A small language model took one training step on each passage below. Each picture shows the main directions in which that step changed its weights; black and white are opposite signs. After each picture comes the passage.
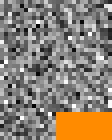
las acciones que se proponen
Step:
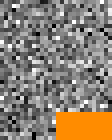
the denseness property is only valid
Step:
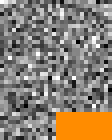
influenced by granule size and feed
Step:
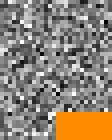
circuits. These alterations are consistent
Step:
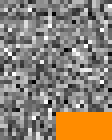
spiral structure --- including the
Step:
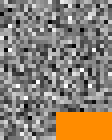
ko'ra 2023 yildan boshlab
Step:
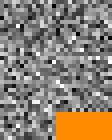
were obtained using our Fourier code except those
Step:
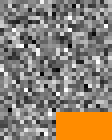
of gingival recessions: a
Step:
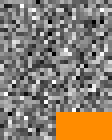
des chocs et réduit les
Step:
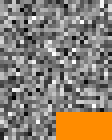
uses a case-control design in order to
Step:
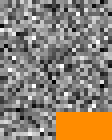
dezvoltă. Mai mult
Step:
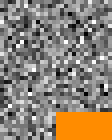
operators qualitatively also trace the edges
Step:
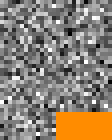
uncertainties. On the other hand, it is
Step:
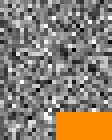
$\alpha=0.5$ corresponding to a mean
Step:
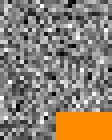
perimeter, and let $\RC$
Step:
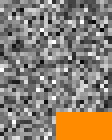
enquêtes du 1^{er}
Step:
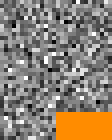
1-расм. Илдиздан
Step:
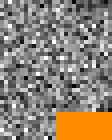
Ising model, and extends up to a
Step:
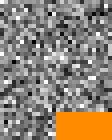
is noted that the central peak shifts to
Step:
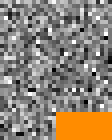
of experimental uncertainty in the orientation
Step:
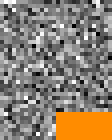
to handle spatial and quantum fluctuation
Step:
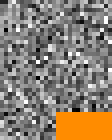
Physique et M\'etrologie
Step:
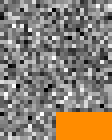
жорий этиш орқали
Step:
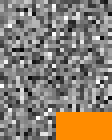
the previous node in the walk. The
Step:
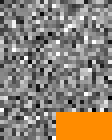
well formed by voltages applied to the
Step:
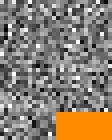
control of a vibrational wavepacket
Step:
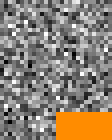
"Ichki ishlar organlarining
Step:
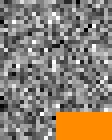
obtain \begin{align} \left\{
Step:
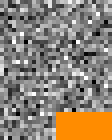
other hand, photos of people
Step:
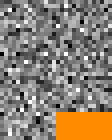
natijaga erishgan insonlar
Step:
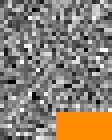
signal frequency set to 351.7030
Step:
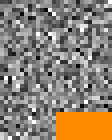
AFGL~2688 is located
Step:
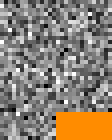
renormalizability must then be considered {\it
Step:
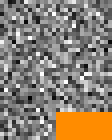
müfredat gereği bunlar
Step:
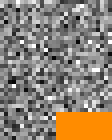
3 hours for all experiments.\\ We approach
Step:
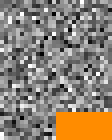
the TEM00 mode. If some of the
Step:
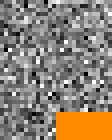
which we see that $r < 0$. We can
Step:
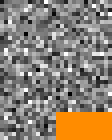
31 8. Konklusion:
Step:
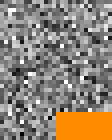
musiqa madaniyatiga ham
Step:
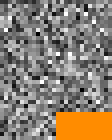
the NuMI neutrino beam to
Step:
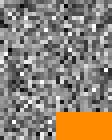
radiation can be described by shower algorithms and
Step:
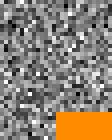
e em esgotamento, respectivamente.
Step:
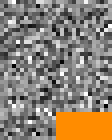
común establecer una conectividad
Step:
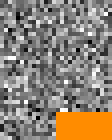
dominated by the thermal dependence of the material.}
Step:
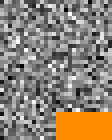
kamharakat turmush tarzi
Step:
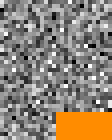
region $0<z<R$ one still has
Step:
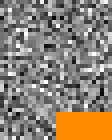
dan perilaku masyarakat
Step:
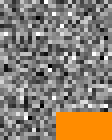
Finally, the assembly is
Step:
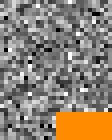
{\bf P. Fern\'andez de
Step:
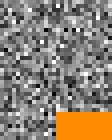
no es discreto* Estribillo
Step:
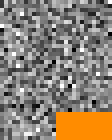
erradicar su historia. La
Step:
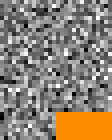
implies a change of the velocity with which waves
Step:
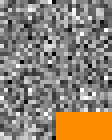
résultats empiriques
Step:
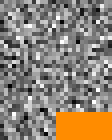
ему предстояло заниматься
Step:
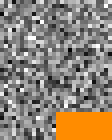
game places the judge in the
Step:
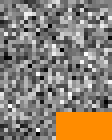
There has been much demand for systems and
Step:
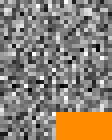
two parts, the sum of the position
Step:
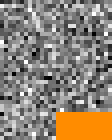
першої половини XIX
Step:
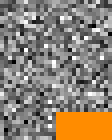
dalam satu kesatuan
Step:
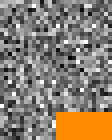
of the nonequilibrium dynamics of the
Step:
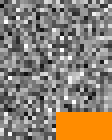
бунт, так как заглавия
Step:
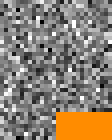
to solve. Assume without loss of
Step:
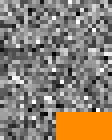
normalization of the path integral. From
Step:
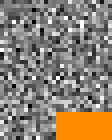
n^r n_r = n^r
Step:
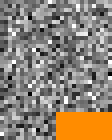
at least $3~\text{s}$ by
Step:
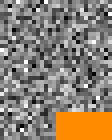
a function of (a) the elliptical
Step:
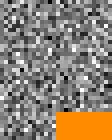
impressos pernambucanos.
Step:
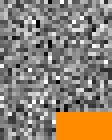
\to 0$ a first order phase transition takes
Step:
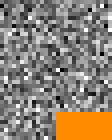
барча санъатлар ичида
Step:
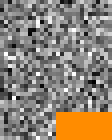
\qquad \textnormal{ and } \qquad
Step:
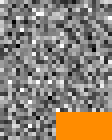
be noted though that the defect formation may
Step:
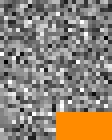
práticas, cujo objetivo é
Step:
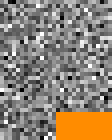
سيد احمد ،
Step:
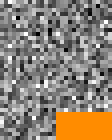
the braneworld model, we investigate the time
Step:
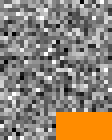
for High Energy Physics, Indian
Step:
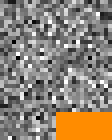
the driving process is L\'evy is
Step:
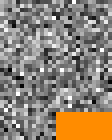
el cual se determina su amperaje
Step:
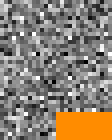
darajasiga yetkazish.
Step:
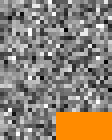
the interaction Hamiltonian, $\hat{h}_{int}$,
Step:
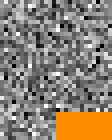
для вовлечения ученика в
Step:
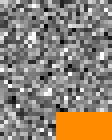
in the large majority of cases, the
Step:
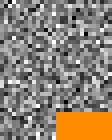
[Young scientist]*, 20
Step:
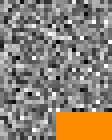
jonka tavoitteena on
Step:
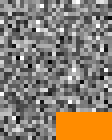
alıw, olar tiykarında
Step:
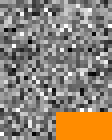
a spatial resolution of about 1 mm.
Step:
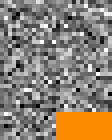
agilidade. Essa metodologia
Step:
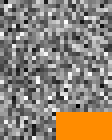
uchun yuqori marjinal
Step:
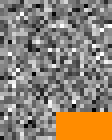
0.5 and 0.1, respectively. We
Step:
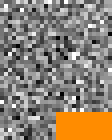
addition, the largest relative difference between
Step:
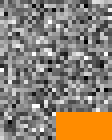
bilan integratsiyalashuviga xizmat
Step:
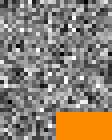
the top-left along with a local unitary
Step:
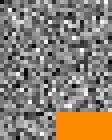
doit être canalisée
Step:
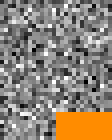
sector pesquero: El caso
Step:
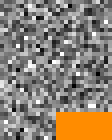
S2** The projected contact
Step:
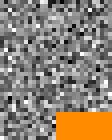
Його привабив запах
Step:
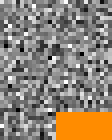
10 marotaba ko'prik
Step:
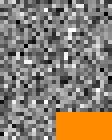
resource. Furthermore, a
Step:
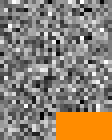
scintillation term covering both
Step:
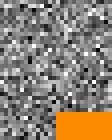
turg'un xizmat qilishi
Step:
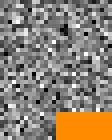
Verbo no infinitivo Estrutura
